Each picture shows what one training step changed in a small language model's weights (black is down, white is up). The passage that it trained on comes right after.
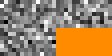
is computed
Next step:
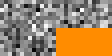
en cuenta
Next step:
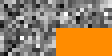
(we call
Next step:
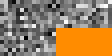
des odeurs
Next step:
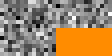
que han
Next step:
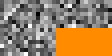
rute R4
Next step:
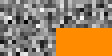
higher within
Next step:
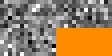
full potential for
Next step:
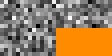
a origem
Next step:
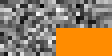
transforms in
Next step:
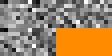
has been shown
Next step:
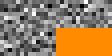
For the case with
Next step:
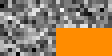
at the pore
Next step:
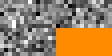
in music
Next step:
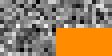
according to
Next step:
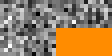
a close
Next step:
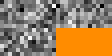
mate van
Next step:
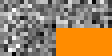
ish uchun
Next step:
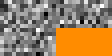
$R$ and
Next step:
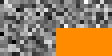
generates a
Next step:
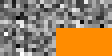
при ХС
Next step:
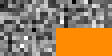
the concept
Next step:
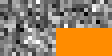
model of Del
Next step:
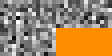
from the {\tt
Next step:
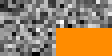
the optical
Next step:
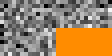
limitation is that
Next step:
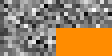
is at least
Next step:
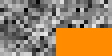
on Rb,
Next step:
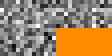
region, let
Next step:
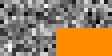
el texto de
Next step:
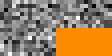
before it
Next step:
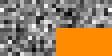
reduced by
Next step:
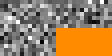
past a
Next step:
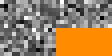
puti i
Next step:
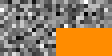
structure. For
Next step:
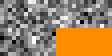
for each data
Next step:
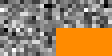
and III.
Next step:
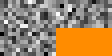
obtained from the
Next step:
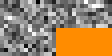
| As a
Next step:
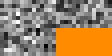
the optimized
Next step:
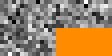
distributions for
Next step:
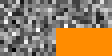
evolution as
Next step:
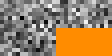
preparar os
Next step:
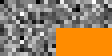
to generate
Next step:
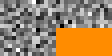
provided the
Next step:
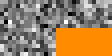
not occur
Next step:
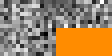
analisar a
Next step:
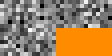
required for
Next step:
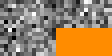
of the National
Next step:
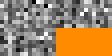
of single
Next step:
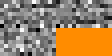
likely to
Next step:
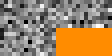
these results with
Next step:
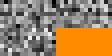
o apoio
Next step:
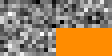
in providing
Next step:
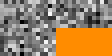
passages for
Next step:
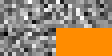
observe that
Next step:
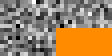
provided by
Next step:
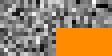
upper bound
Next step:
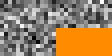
as the sum
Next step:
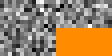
en auge y
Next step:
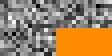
by twice
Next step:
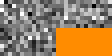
marker in
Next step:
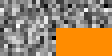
and 2 only,
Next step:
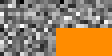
as stating an
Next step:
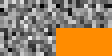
and the noise
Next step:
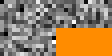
a rate
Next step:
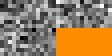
the leading
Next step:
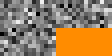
by the observations
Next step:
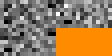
unlike the
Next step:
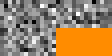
to measure with the
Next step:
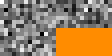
a maneira
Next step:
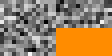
this implies
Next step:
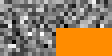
sich aus
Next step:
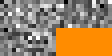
Number 5.
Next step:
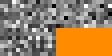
fluid with
